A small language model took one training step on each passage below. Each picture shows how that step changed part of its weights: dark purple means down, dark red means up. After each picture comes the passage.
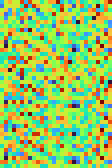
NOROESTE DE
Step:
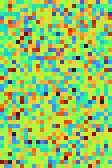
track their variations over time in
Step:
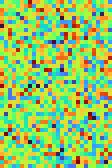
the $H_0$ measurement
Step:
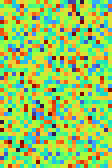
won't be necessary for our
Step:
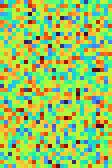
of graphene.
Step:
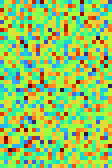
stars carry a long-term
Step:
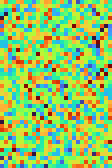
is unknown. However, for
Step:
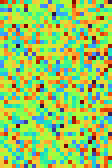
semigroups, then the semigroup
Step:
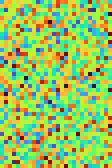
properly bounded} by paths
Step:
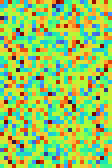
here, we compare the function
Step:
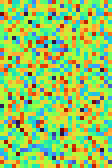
a polar blow up at the
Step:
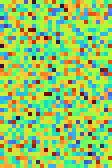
for a quasi three-level
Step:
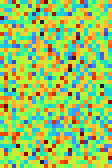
be the group of rooted tree
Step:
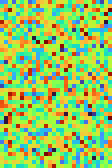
finite graphs with bounded vertex degrees,
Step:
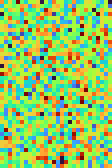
This expansion is useful for solving
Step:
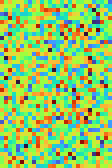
of the weight $w$, is
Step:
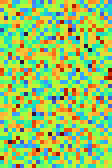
the representation of the Monster in
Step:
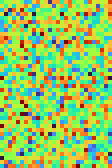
determine the resonant cavity
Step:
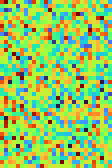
$a=1$, then both
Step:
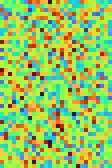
fase cúbica
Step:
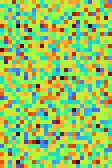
closed subspace, then intersection theory over
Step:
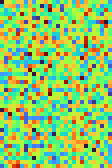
parametric estimation of the first two
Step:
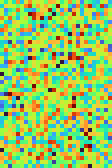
$\alpha_{eff}$ values for
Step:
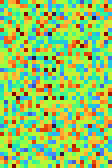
example we are considering, the
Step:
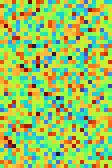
on the symmetric group algebras to a
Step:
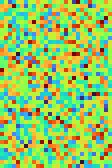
catalog. These are available
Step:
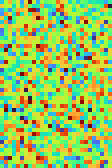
¹Flavia de
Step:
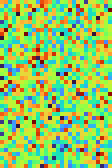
keltirilgan. Kalit
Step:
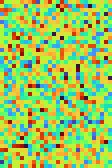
ist, dann wäre
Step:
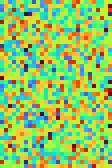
computational nodes, while using the state
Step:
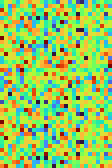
LEGGI E
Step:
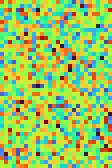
be done: in fact there is
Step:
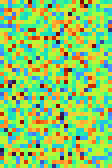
unas 7 aranzadas
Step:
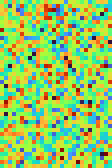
and assuming $\mt$-scaling
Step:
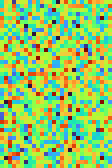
trace). Since all the
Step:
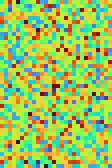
davon aus, dass
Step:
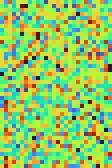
pode ser implantado em
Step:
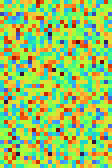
reconfiguration state, we have
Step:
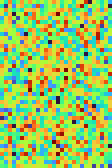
árvores em sistemas
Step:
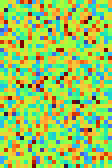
$\lambda Y^{\ast}\subset
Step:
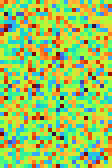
Conferences. – 2020.
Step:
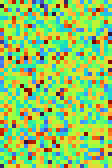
using a nonconvex model is
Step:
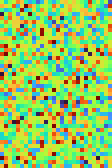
which cannot be time-ordered
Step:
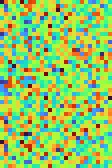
given any nonempty proper subset
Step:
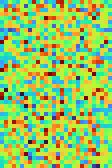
olimlarning o‘quv
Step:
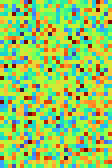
Such a category has a functorial
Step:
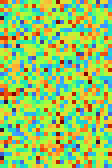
Татарстана с
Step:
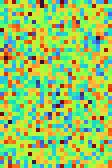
if one picks a basis
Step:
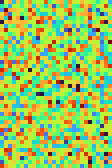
para o registro de
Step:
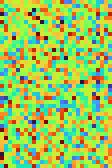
well-posedness question is
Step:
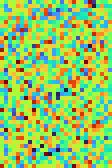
When $1 \leq i
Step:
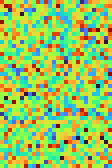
radial velocities was
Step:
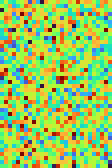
Bunday so'zlarni
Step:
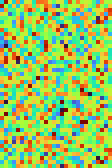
they did not. We deem
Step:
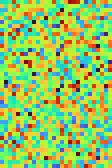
ja linjausten
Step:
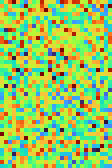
Zeeman energy $\Delta
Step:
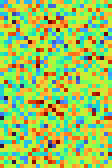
to this issue, partly
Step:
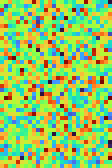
Planacon® is
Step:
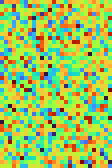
original coefficients for the BDF method
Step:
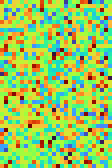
also conservative with respect to possible
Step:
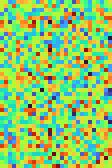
of the Lemma~1 below.
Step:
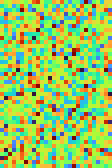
have also reported possibility of such bound
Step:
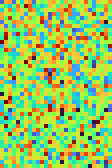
sobre la información que es de
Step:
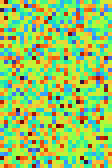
well-suited for studying
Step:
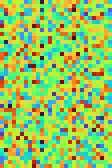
\lambda} \, , \qquad
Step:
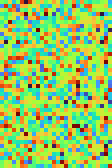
We made a similar observation when we
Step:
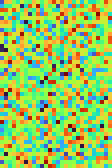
по мнению других
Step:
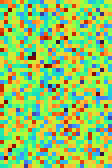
in a connected transportation
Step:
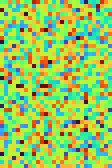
Kabupaten Gowa
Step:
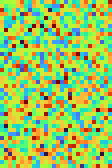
bilan astronomiya fanini
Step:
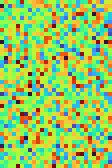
function $\psi(\cdot)$ is
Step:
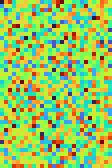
the QAM symbols by
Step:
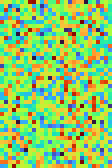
in the same figure present the same
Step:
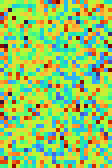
which is the number of partitions
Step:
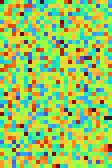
(q, \lambda,
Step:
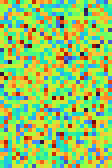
a star evolves in luminosity and
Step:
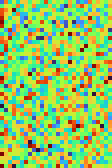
prove part (4). Our first
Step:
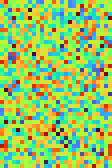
and radii of each cluster. In
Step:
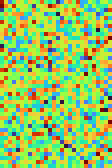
hole (e.g.,
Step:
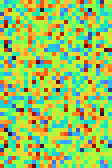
similares. De este
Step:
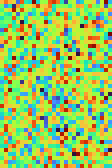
well as the oscillation probability to
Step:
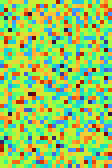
não migraram?
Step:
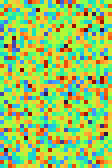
Portanto, entender de
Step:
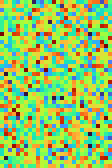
in the previous section. We can
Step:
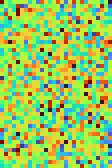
nesta Norma.
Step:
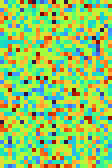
is the creation operator for the
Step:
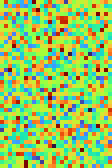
zamonaviy ta‘limning
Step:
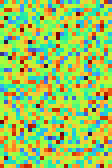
Unbiased, Efficient
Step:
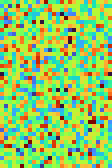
be convened to suggest topics
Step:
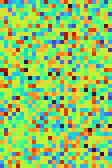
the cells at the edge of a
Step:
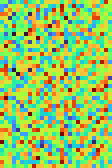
"O'zbek musiqa
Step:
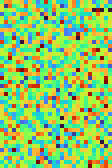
reported in the literature are effective elastic
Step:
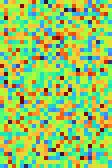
September Gambar
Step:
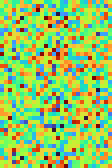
Analogously to the
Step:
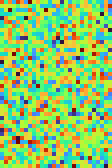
As a result the complicated dependence
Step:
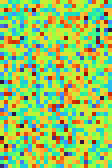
berish jarayonini sifat
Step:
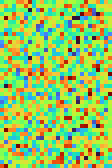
sequence $(p)$, \be
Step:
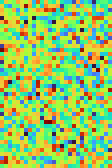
is said to be a standard
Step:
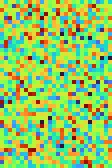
uso de tijolos
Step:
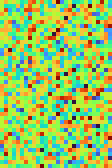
última atividade
